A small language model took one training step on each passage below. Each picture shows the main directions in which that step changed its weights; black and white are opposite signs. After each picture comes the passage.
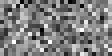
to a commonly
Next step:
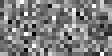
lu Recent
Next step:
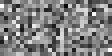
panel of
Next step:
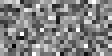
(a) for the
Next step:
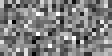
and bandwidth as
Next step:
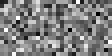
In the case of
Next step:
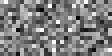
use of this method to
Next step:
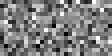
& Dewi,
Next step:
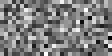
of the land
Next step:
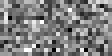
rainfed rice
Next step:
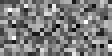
with early
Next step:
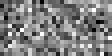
de caso em
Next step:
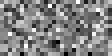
report, but
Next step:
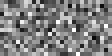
sums for
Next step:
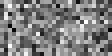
emergency room
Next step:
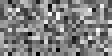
between a cultural
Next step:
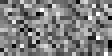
have the potential to be
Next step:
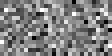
before equality
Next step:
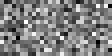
cohesive energy
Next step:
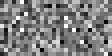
We focus on
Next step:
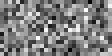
observations and analysis.
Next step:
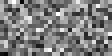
into logical
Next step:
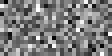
means that the
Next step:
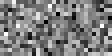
difficult for
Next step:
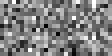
Nacional de
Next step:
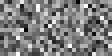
effect in determining the
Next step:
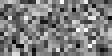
gratitude to all
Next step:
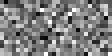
be opposed by
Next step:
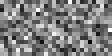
performance depends on the
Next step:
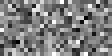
a two-level
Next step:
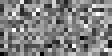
performance of the proposed
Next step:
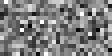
where several
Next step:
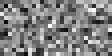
qasida 95
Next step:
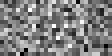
optional component in
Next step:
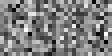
arises between an
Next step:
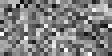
to estimate where
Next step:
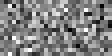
the equations into an
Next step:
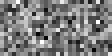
at all. This
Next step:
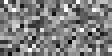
remoto e
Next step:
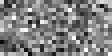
raw image
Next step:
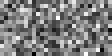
practical approach for
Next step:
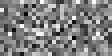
Accepted 5
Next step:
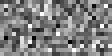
data kepada
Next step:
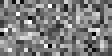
is no significant interaction
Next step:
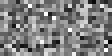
tests of
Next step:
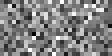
the incidence
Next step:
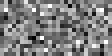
soliton is
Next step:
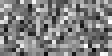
context of price
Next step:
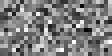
components. For
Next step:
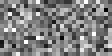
similar to those of
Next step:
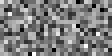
that the coronal
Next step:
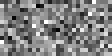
$a$ and
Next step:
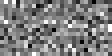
Yana bir
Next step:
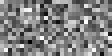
expect that the
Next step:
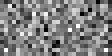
the structure of the
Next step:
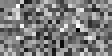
served for a long
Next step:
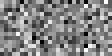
would like to
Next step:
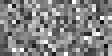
the sectors
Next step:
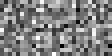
skin or
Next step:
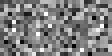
approximate lower
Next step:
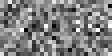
for the theoretical
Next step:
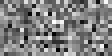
a resolution $R
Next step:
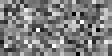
of R-L
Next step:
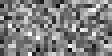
das ações de
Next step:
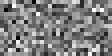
cancel each
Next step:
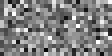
on global
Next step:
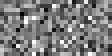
Det betyder
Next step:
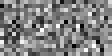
and accelerate
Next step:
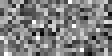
problem of flare
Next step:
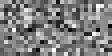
of this section
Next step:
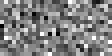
der Verlies
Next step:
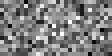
evolve over
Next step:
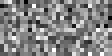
beta function for
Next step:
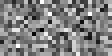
carried out.
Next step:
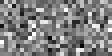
in their outer
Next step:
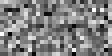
with different values of
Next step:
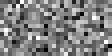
to equate them in
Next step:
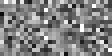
and a disordered
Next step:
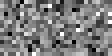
University Fort
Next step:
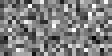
the bioproducts
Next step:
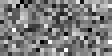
to this concept,
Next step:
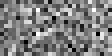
una de las
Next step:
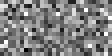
va xavf
